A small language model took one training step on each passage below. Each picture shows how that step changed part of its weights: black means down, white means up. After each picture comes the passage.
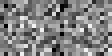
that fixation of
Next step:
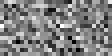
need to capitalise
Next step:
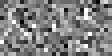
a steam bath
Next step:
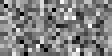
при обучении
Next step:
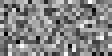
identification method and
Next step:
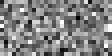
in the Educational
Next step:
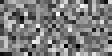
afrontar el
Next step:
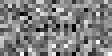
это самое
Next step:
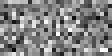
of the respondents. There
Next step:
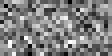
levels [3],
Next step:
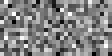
to the influx of
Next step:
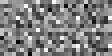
EE CT4
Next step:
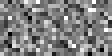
mixed gently for
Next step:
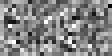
the data. Data
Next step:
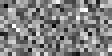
al. Mpox
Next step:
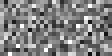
the perfect
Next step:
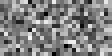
Blood was
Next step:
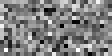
improve information flows
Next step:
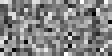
uses the mark of
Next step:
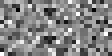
construction and urban
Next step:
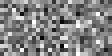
University of Medical and
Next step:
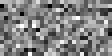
findings of Mishra
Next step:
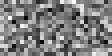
underscores the
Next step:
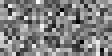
complete distributive
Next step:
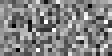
filled in the
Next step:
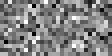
die Böden
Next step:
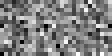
Faith they have
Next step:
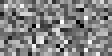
on predispositions
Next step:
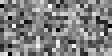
uni keltirilgan
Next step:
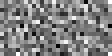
S. Face
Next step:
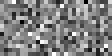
satisfies the
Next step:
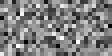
virus qui a
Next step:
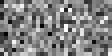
the Minister of
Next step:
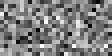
is the gold standard
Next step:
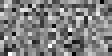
after the experiment in the
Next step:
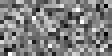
was created in the
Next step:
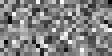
proxy for
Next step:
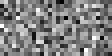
de Ribatua
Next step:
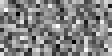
in nms.
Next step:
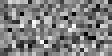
of speaking
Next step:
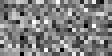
of G1. The
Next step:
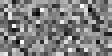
P (Reg
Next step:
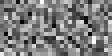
affronte la
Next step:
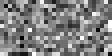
uchun javob
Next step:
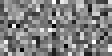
de o parte,
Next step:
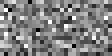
provide the ability to
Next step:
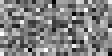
Links to
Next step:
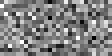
lots and are
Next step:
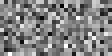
known that the methods of
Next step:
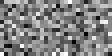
may evaluate as
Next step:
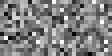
gives a broad
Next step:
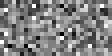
attachment is a
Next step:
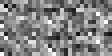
skills developed by students
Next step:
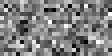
approved the final
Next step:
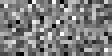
BOD as seen
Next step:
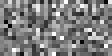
a probabilistic
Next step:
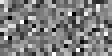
3 growth condition was at
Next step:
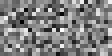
falta de
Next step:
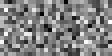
a British
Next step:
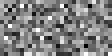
predict the exact
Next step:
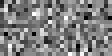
supervisar las
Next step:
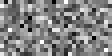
be linked to
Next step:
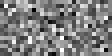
1 = importantes,
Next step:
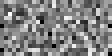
W. Carroll
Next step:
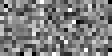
// Вестник
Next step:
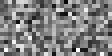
Kistner C.
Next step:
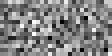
of Physics and
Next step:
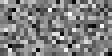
30 dan ortiq
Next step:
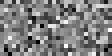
importaciones, sobre
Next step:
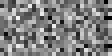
necesaria para
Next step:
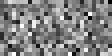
of the index
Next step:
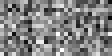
reducing operating
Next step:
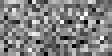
and subsequently
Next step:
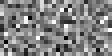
the course
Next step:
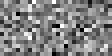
A vital first
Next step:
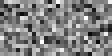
dissolved in
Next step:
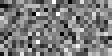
particolare e il
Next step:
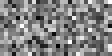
Les courants
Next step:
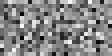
of human behavior and
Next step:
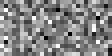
used in the study A
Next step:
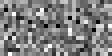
the democratic
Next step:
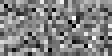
экономической. На
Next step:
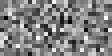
unit (or the
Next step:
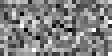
of Dry common
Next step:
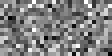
No entanto, as
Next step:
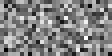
yield. Table
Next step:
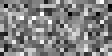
knows that some of
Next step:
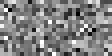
provide clinical context
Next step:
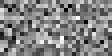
research on this important social
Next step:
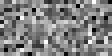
upper global range.
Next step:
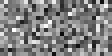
Development and
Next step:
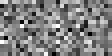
in Combat
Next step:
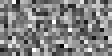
finance, and energy
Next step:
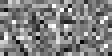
the capabilities to
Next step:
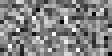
was investigated.
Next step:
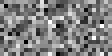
développement des
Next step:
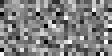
sociais tais
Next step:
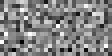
to aid the
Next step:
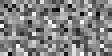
activities according to teaching
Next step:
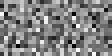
is also known that
